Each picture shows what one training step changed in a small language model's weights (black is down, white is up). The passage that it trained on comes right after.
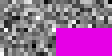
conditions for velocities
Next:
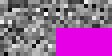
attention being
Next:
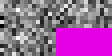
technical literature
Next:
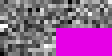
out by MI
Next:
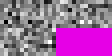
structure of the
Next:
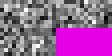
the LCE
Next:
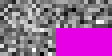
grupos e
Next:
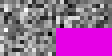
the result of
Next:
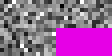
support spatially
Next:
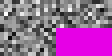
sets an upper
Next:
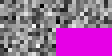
imputables al
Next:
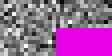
sources including the
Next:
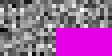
therapy -
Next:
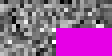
stellar rotation using
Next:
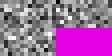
the other hand,
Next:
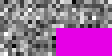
salary in the
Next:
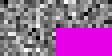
reliant on
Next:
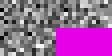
into "people
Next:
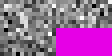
not the case.
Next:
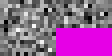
matrix. For our
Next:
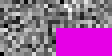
P. Scale
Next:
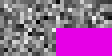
in such a way
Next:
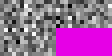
some difficulty
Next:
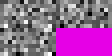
For three or more
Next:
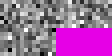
supported in peak
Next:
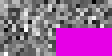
states or dynamic
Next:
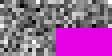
chain is to
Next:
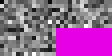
rated comparable
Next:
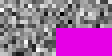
experiment, because there
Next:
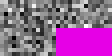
raises the
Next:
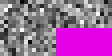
as part of their
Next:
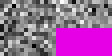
achievement of
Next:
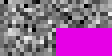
it. Therefore we
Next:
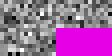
this Appendix,
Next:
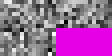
of compound
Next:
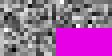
the equations of
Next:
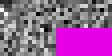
overlap of
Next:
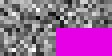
visé à
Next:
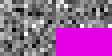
\ee where
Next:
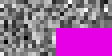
services clerks
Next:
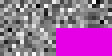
not generally allow
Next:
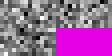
gas to dense
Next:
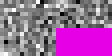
and most importantly
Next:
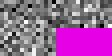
impacts on
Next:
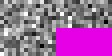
leads to the normal
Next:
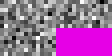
lines) are
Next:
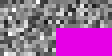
very quickly
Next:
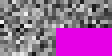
reflected by a
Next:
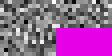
with forged
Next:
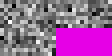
naar de
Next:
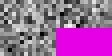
important principle to
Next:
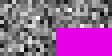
construct a
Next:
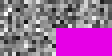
mechanism is equal
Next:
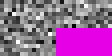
three functions,
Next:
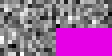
the equivalent
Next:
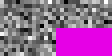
transparência que
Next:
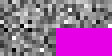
reflect, or
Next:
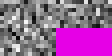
for the valence
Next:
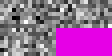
produced in
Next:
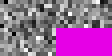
area covered
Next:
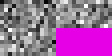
set of data,
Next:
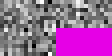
was extended for
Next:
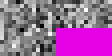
relação ao
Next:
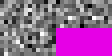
them from the above
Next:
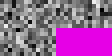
ground surface with
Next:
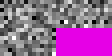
movement and
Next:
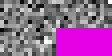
to promote
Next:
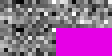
logic of the
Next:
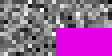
in a new
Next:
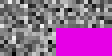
on standing
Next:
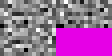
Then the
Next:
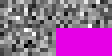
becomes significant below about
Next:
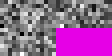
starting by
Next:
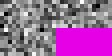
could probably be
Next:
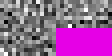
with respect to
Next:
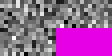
with more than three
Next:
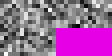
will have a significant
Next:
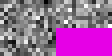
tasks, while
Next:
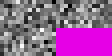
resultant final
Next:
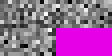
a extensão
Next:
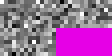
have no known
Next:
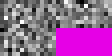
Paris :
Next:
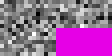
the familiar
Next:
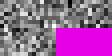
suggested by
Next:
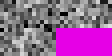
indicated by the
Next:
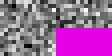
Volume 28
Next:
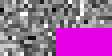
be approximated as
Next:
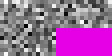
course on
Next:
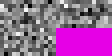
This session
